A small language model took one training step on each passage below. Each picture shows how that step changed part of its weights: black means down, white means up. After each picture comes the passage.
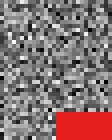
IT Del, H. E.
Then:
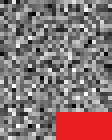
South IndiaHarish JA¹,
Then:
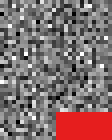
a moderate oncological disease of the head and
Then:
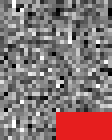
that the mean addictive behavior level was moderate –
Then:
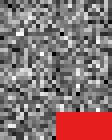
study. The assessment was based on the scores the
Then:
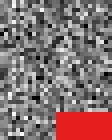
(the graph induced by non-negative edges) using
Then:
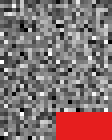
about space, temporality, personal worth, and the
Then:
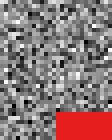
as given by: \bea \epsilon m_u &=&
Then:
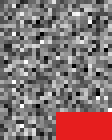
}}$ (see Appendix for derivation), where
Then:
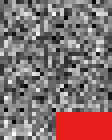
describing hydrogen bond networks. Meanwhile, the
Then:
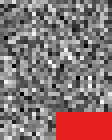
of the ribbon. Finally we analyzed the impact of
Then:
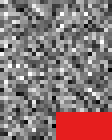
- \partial_\nu H_\mu.
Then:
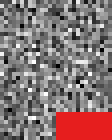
as TNF- α , IL-6, and
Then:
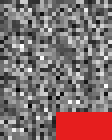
PAPER**LAST NAME:
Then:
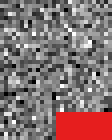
the position of the density peaks, which create the electromagnetic field
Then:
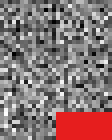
canonical form. It is not obvious how to check
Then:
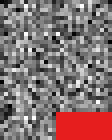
bilingualism, subject-centered approach,
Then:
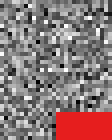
separate 500 nm long graphene channels,
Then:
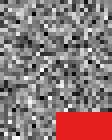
This writing may be denoted as {\it
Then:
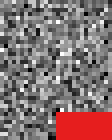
period of the comet nucleus. The importance of
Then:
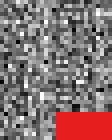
at the TX and RX implements IEEE
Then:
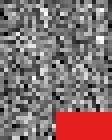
DWT with different scans, that is to
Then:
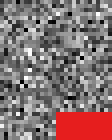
produced at the pilot scale no plant has been connected to
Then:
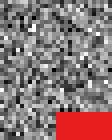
quantum entanglement phenomenon seems to defy the strict meaning of
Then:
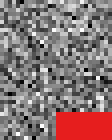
from articles published in \textit{American
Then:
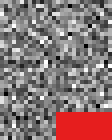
\sqrt{3} \cos\left(
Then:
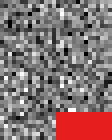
can be applied to the case of multichannel
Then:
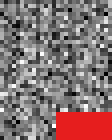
and will help to minimize maintenance. The more
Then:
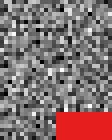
conversation with our esteemed panel, our
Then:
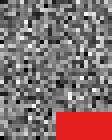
reject the 2024 Finance bill. On the
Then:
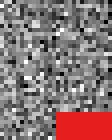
the positive class. Semi-supervised learning has
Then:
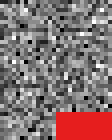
belonging to arts block (English, education
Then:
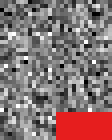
may well have compromised the background subtration procedure
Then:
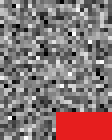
data from 229 Bangladeshi consumers and
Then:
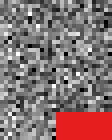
$2\sigma$ upper limit on the scalar power amplitude
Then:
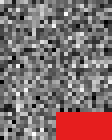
applied on the rolls. Unlike the conventional approach
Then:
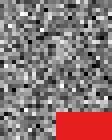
concentrations ($\mu g\ m^{-3}$) are calculated using
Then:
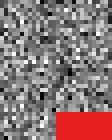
isosteric series of derivatives with an
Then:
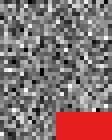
concept of network resource, their allocation to
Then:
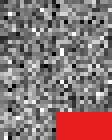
the value of tolerance is more than .1 which
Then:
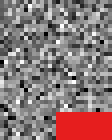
we increase the subsystem size $n_{a}$, provided
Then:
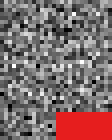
one to expect that blocking will be most effective on
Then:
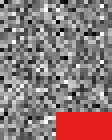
- Shang / D - Jue / E -
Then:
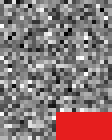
At least 3 measurements were performed for every sample.
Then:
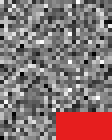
for Computational Linguistics*, pages
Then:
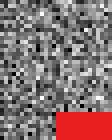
cities on the north coast of
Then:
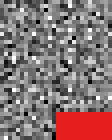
Studying the paths through phase space along which a
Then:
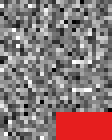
and is one of the most abundant wide spread species of
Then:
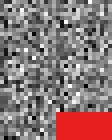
Production Fiber Diameter Fiber Length Polymer
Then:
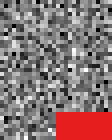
is based on deriving a consistency condition, involving the Lagrangian
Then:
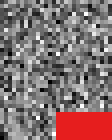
the Abel equation, we approximately obtain the differential equation for
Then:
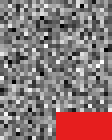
samples may reveal the effects of more nuanced photo and
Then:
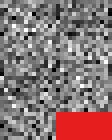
analyze the data. The Unit root test shows that
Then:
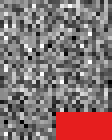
value in the center. Therefore, knowledge of the
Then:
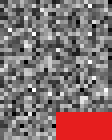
in the importance of professional social network sites
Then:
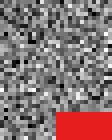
air in bedrooms and extract air in wet
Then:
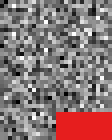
Stretch Extending or spreading over an area
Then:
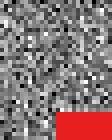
-snake, $m \geq 1, n
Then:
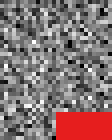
ingredients with antiviral properties. The
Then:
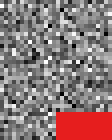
and Limitations - Strengths:
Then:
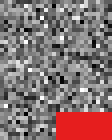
gesture recognition emerges as one of the
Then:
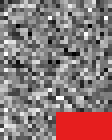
weighing over 1.800 g.
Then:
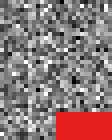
cold relationship between husband and wife without mutual
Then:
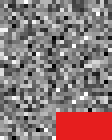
expression \begin{equation} T_\mathrm{F}
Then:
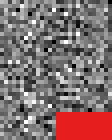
about the fairness of vaccination. The study of
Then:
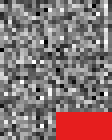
Cooperative mechanisms of local structural transformations and solid phase reactions
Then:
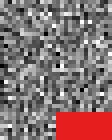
the tree height excluding the bare trunk (m),
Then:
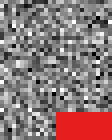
\left(\frac{Z+\delta z}{2}
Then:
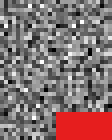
used in the hash function to tackle the problem
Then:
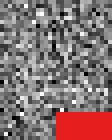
new dimension in the narratives of
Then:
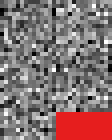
that determine the behavior of particles trapped at fluid
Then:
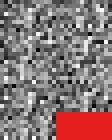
article contain a data availability statement? 4. Did
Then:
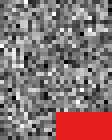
research. Results Pearson Moment Correlation was applied
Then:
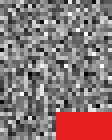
SCO - T3 SCO - T2 5
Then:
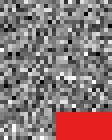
capability profiling. \subsection{Coordination
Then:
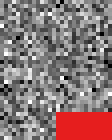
at around 2,600 mm/year.
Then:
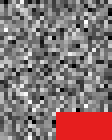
sub-studies, for example, when
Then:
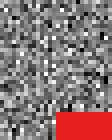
\author{Attila Cangi}
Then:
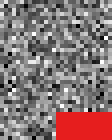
\leftarrow seqno\_nxt_i
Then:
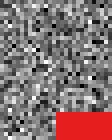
(Stratonovitch) calculus can be
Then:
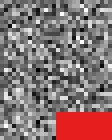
instant alerting closes the detection gap that currently
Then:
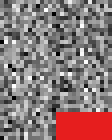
a joint data--label space. The basic idea is to
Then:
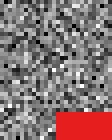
On the other hand, methods to achieving replication
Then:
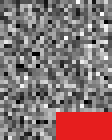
not perfect for $U=0.6W$, as
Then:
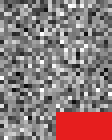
completely static magnetism. Since quantum fluctuations reducing the
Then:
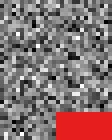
but will be undertaken in future work
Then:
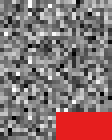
and reflected from another mirror ($M2$)$,$ and
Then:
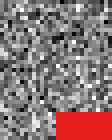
appropriate level of expertise to confirm that it is of
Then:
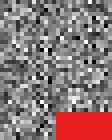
buffer (TLB). It is required to understand
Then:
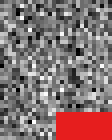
the viability and benefits of electronic mentoring with beginning
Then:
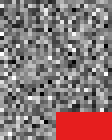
and capital, respectively. These values are constants determined by available
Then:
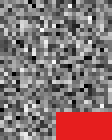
from the State Support Fund for Agriculture under
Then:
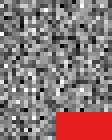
as a) but for growing state bacteria.
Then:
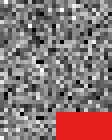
used to derive junction conditions, and it was found that
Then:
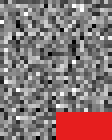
cost savings in terms of training and
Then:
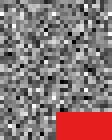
Knowledge & Undirected DM & Learning
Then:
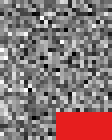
VoI. As previously discussed, one of the challenges
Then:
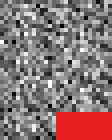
independence structure. Section~\ref{sec-data}
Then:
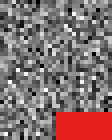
Numerals in the Karakalpak
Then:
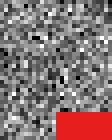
possible to design the aspect ratio and mismatch strain
